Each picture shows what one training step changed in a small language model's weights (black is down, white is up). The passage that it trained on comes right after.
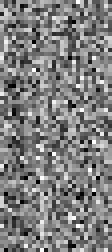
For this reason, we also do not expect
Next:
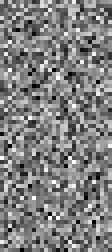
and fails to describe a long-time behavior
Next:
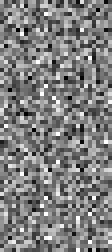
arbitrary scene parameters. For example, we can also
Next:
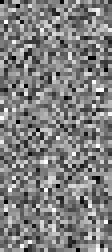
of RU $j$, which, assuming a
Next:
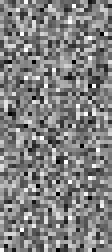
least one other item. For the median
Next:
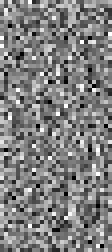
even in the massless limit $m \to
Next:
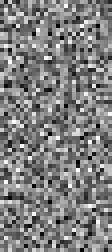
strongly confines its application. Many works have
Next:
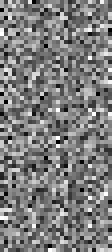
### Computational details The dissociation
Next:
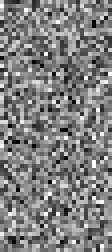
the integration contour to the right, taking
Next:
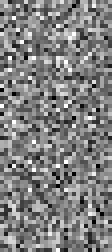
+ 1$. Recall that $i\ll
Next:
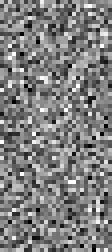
of 1.8 K as a function of
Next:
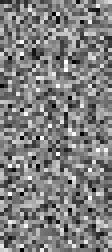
Giacchini, P.M.
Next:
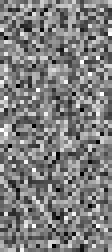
in these references. Their comparison is given in
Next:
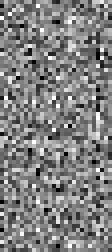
of the choices yield similar fits across the range
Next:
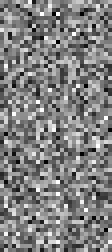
potential & Rapid and transient change in
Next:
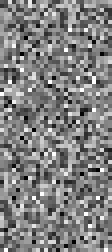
since the magnetization curves are not fully
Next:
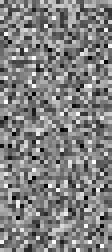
the corpus and remove low-frequency
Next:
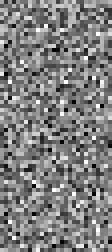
the variance forms part of the state vector.
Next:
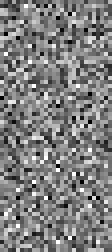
separated. As the overlap between groups increases,
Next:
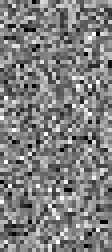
is rather surprising. We do not see any
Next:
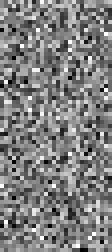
at the beginning of testing and then by
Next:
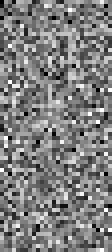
known for systems with equi-spaced energy
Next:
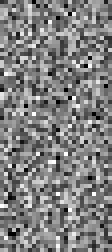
at least four separate arrays, each with
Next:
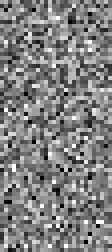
wireless unicast does not fully capture
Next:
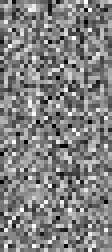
partial cancellation between radiative gluon
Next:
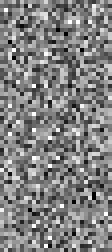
computed earth tides effect on gravity field
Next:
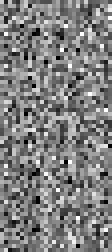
on the full S3~chip alone,
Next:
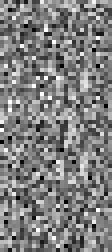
to $k=|\kvec|$, we see
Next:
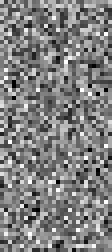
the knot is realized via the intersection of
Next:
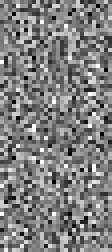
over the 260 ksec observation, which is
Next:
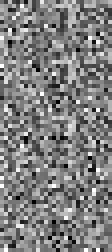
to maximize the signal to noise of the average
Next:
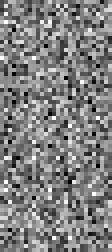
kinetic energy cutoff of 500 eV was
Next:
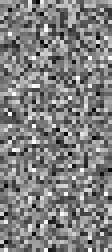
for the model predictions signify that the reconstructed
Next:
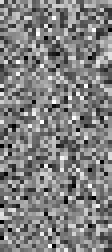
the EM interpolation and the particle
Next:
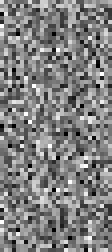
can be considered as a conservative upper value of
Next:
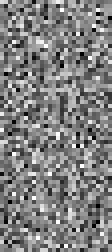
reduced to two-dimensional synthetic photoelastic
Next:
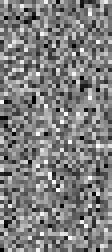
given number of particles $\n$ and angular momentum
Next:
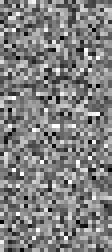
large propagation distances. This is shown to be
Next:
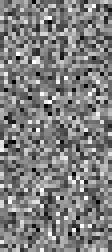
availability, or due to an undefined
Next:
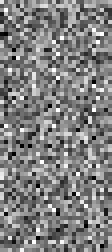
finite $K$, and the plots shown should be
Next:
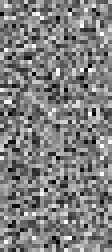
algorithm, were investigated. Recently, by
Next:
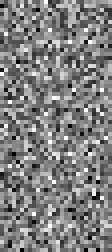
emission region is filled with a uniform and
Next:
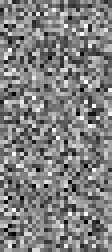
Angelopoulos, M.
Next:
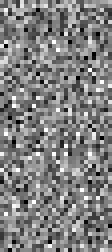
path $L$. When a magnetic field
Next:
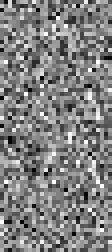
recover with probability $\mu$. After an individual
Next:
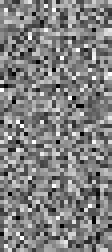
Study of the pure Hamiltonian composite system
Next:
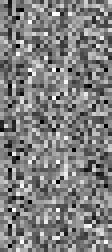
| Low | Low | High |
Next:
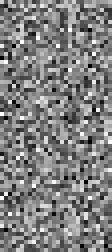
and NPT simulations at varying temperatures
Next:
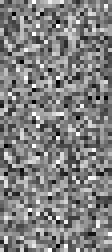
derivatives, all zeromodes drop
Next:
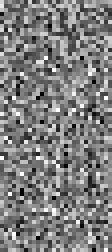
particular, if $n=0$, we have the
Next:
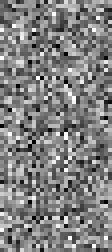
thank Thomas Lippert and
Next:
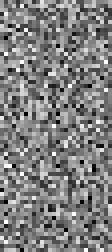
will claim an error if the sum signal as
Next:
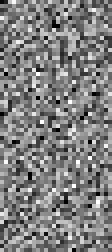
compression rate. We find that RMSE is
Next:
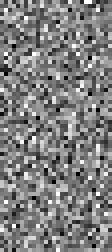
either of two perpendicular directions
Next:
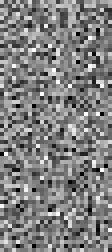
the system becomes completely localized if the perturbation
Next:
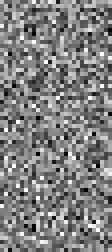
Drude formula to estimate the residual
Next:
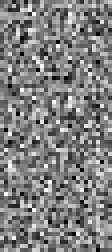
by. Distributions of the selection variables in
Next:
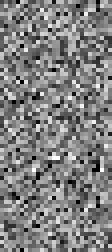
nonlinear interactions are important elements of the local operation,
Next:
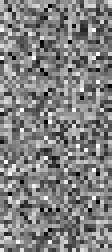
see \citet{Manueletal2015}
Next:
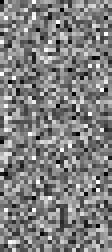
The following is a non-exhaustive
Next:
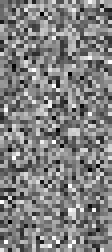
regarded as an useful method to provide a link
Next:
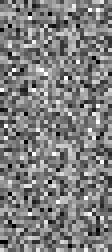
than the synthetic counterfactual without the
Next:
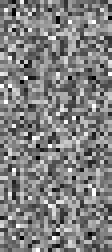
untwisting of the closed field lines
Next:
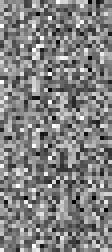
\right) \ . \end{eqnarray}
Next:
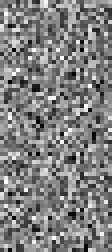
does not explicitly account for the finite amount of
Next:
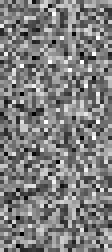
we first consider the short-time behaviors of
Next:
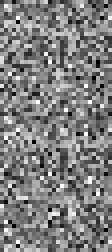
the effect of source expansion on the diffractive
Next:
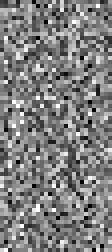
associate the physical information at the input with physical information
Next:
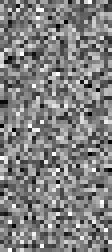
Mechanics, UB RAS, Perm
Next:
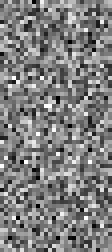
of commutation relations was proved in
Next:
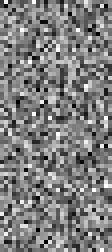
for optimized pseudocubic crystal
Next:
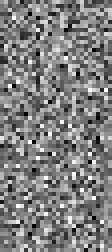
detected to have flux-doubling timescales
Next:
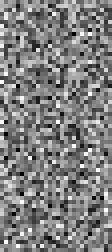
= \delta m = - \sum_t
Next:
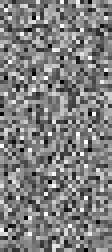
change the results. Experimentally, no
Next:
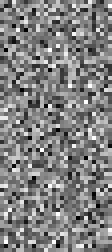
content consists of two chiral superfields
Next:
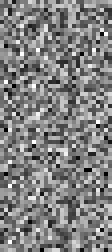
moments of the near- and far-field
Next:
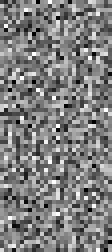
Rs.110). With the way we have
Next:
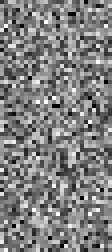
large number of events, as in the case of
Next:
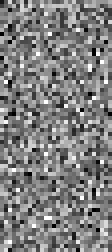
from other experiments, in particular from the dual-phase
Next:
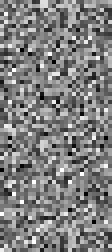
is a function that counts numbers less than
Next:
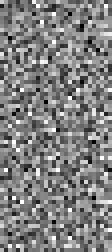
basis for the sunrise topology (it
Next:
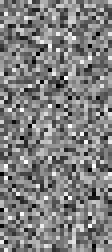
it may still be in the superfluid phase with
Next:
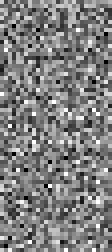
the plots correspond to the social demonstration
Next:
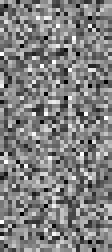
Some theoretical properties and experimental implications are
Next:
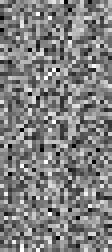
RadioMapSeer dataset.
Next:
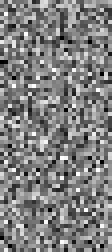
is set below the noise floor) and
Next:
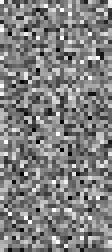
ambiguous, however, it is not defined
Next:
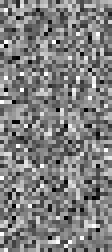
path in $\Omega$. We shall adopt the
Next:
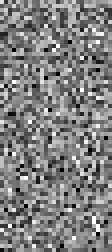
the initial state of the system, and get an equation
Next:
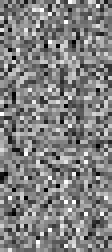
reversed direction of right ascension, and
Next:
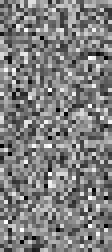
three-torus, with periodic boundary conditions
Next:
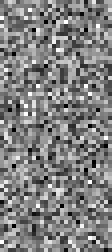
\emph{Second}, the atom interacts
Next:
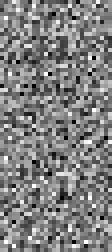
the data under study. **Acknowledgements**
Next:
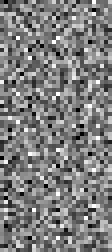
R.V.'s work is supported by the
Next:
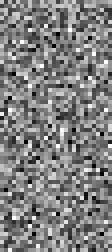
the ion beam over the sample surface, a square
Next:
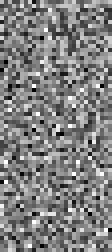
orbits and the problem becomes trivial. The
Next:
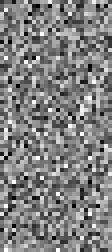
phase transitions, rely on details of the topology
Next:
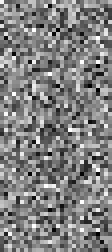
B_2 = \begin{pmatrix}
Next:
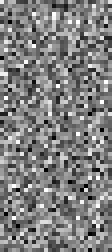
The STM tip is most sensitive to
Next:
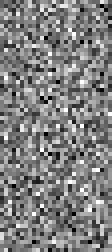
mentioned results are based on studies of the single
